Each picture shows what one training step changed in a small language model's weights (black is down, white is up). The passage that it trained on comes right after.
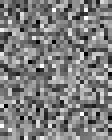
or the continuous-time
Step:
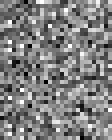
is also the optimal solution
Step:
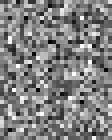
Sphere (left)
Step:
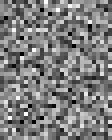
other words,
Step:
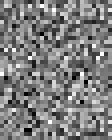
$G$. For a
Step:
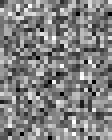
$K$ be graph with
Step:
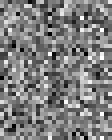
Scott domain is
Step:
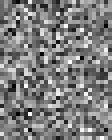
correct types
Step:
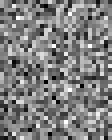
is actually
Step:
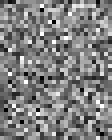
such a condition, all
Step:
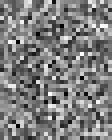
finally pinned
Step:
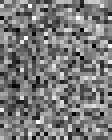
the decision
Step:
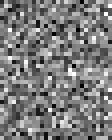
the consequence of
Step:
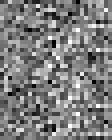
the Mellin transform
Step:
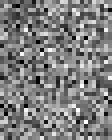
that the segment
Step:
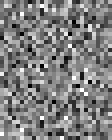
$Q \bigcap
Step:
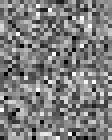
vector $\alpha$-fields
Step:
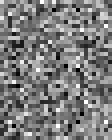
We demonstrate that
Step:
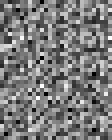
\ref{cor}. We
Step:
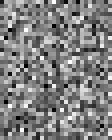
directions are the
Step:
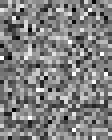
$\xi \leftarrow
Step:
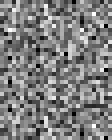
an abstract line
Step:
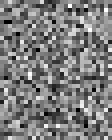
line displays the
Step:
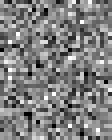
for ODE's gives
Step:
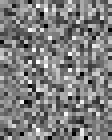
of $G$ is the
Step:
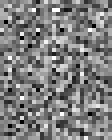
PNM, but
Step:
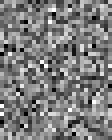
\in V$ one has
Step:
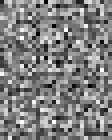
fails except
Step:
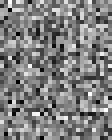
spread at least
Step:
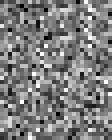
A _{p}$ if the
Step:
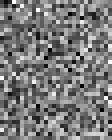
the algebraic operations
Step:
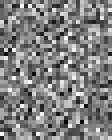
we have a homomorphism
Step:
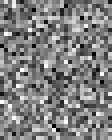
S\times S$; the
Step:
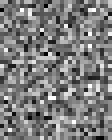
Here is another
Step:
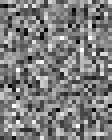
> 1$}, random variables
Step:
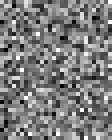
0=y)$ to the
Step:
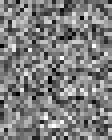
Schwarz type
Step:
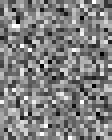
\pf It follows from
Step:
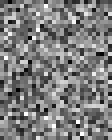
the sense above.
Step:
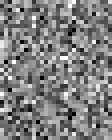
is useless under the
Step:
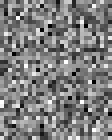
$\BB$ of length
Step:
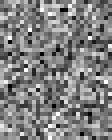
Artinian completely
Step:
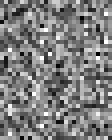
Let us also suppose
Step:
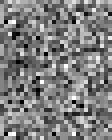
is the sample size
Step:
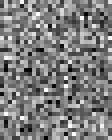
with smooth boundary. See
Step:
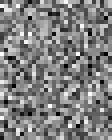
has highest weight
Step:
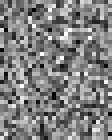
E \to B$ of
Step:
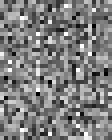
vector $\mathbf{v}$,
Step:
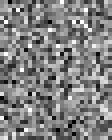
a covariant derivative
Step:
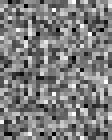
where as always
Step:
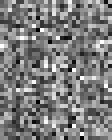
increasing, but
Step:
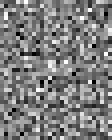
$\calr$, one
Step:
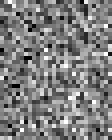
do vanish and there
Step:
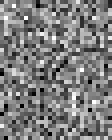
$v$, denoted
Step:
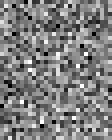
of the Hessian
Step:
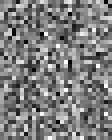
information in addition to
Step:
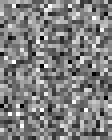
p \leq \infty$
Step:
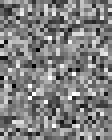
a constant multiple of the
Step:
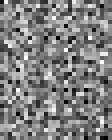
graded modules
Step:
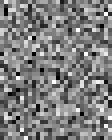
the I-norm.
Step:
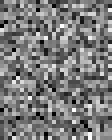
and independent of the
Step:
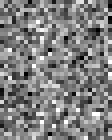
There is also a
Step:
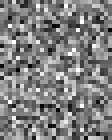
C(S)$ be such
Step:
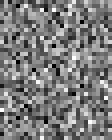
over the statistics
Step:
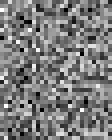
have hence reproduced for
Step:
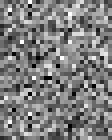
a nontrivially
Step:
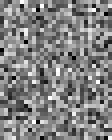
assumed to be of the
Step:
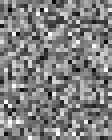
i \leq r$.
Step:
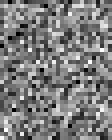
after the first of
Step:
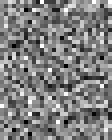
various elements that are used
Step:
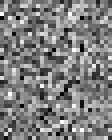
$P$and a linear
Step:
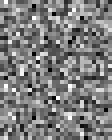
A$. One can
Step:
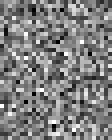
points $x\in
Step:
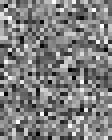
with girth less
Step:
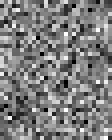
not belong to the same
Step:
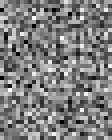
functions. In this case,
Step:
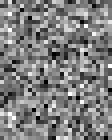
of the BKM solution
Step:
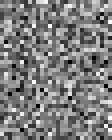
obtained also in the proof of
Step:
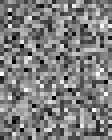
integrated to a
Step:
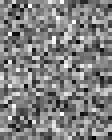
by Theorem 2, with
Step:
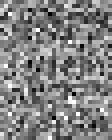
direct consequence of above
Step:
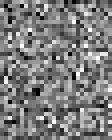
this slightly
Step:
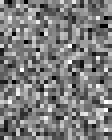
again to straight
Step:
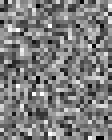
the theory of phase
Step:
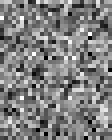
a {\it local}
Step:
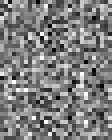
\item The discrete
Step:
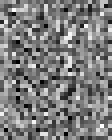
be obtained from that of
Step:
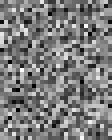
that can be modelled by
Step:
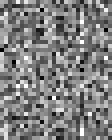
hypersurface in
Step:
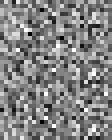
static space-times
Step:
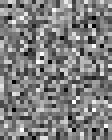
$\theta -\gamma \delta
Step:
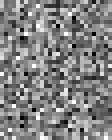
\\ B_{\vartheta
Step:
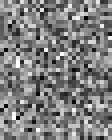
and orthogonal
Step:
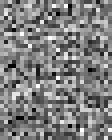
additivity of the
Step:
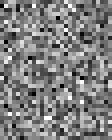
integer $N$,
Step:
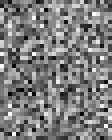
generalize the notion of
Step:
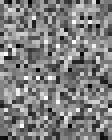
agents' states
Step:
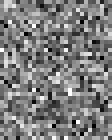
general imprimitive
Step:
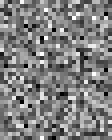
- z' \Vert
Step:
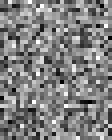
the contrary suppose
